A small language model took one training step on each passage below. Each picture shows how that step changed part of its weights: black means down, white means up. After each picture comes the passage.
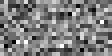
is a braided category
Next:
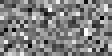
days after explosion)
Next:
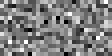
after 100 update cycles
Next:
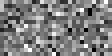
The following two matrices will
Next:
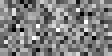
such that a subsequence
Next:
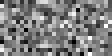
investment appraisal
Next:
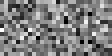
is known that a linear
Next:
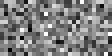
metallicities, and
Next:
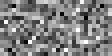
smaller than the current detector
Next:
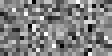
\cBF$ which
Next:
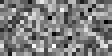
come first. From
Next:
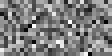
and\ \bibinfo
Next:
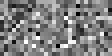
has a unique solution
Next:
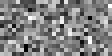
be described by the Hamiltonian
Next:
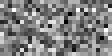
collector to the
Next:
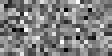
Moreover, under this
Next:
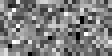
given by the formula
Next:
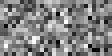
its child nodes.
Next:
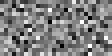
\rangle)]$ to
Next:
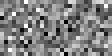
neutral pions, which
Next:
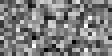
possible moment it can begin
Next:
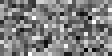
dominated by massive embedding
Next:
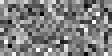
(14) implies that
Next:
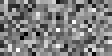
is not uniquely determined
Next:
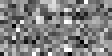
dozen iterations, convergence
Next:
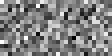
a two-stage
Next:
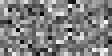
(ii) if
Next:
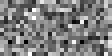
carried out using the
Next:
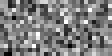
boson $h$,
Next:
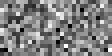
the Ricci tensor
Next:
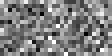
(with probability one).
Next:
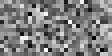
and moisture content
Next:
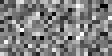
panelists with a score
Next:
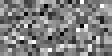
{\rm Hom}
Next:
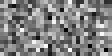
are closed and there is
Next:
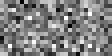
this were the main argument
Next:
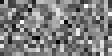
cannot be extended by adding
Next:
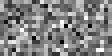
The sections of this
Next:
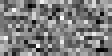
goodness of fit or
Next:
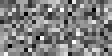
{\bf Effect
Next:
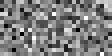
ours but those in
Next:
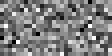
\lesssim \Vert g
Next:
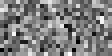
the fermion part of
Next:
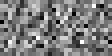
q\, u_\alpha
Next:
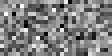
4: Income with
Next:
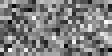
from moral alignment
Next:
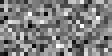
Among the distinguishable
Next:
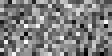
It is not suitable for
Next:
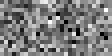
work per step in the
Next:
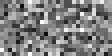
particle (support of
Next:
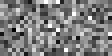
local government would require
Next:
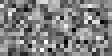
extend - identical;
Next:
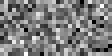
is about 33%.
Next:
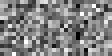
radar sensor with
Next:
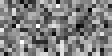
such an object is
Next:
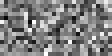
the aldehyde
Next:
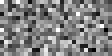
$\nu$ is the
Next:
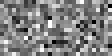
some results for law invariant
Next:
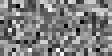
in bladder
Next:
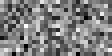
If the size ratio
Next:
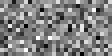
& ALCCD
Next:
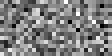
introduce new products and
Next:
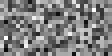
over $\K$. In
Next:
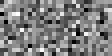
of these organisms in
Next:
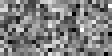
the unperturbed
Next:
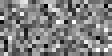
1.0 to extend
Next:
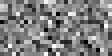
Cossidente and
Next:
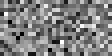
It denotes falling,
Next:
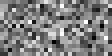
zileuton in
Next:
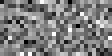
track treatment response over
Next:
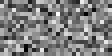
according to the positive
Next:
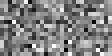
and water. Research has
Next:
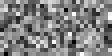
the (symmetric)
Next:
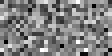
configurations of the system which
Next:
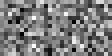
pseudo id. - The
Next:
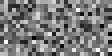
is a quasi-continuous
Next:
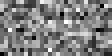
very different structures,
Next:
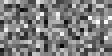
as required. \smallskip
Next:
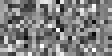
nontrivial charge dependence in
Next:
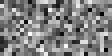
conditions because it should be
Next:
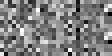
whereas sodium and
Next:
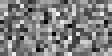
of three long chain
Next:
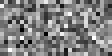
derivatives, equipped
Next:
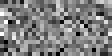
LOS refers to
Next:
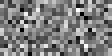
constacyclic code
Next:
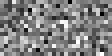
Then $L$ is
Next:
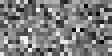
$q$ are
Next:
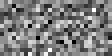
} \lambda_A
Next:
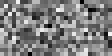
g$ by Lemma
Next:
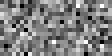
synovitis and
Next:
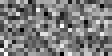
$S$ slice
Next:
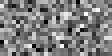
among farmers.
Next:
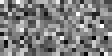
$\h$ is chosen
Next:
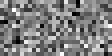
to provide a hand in
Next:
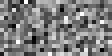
we consider the possibility that
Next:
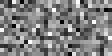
there exists a set
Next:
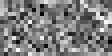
H\"older inequality
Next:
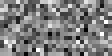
the cylinder,
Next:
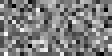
while heating is strongly
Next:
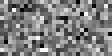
with a set of
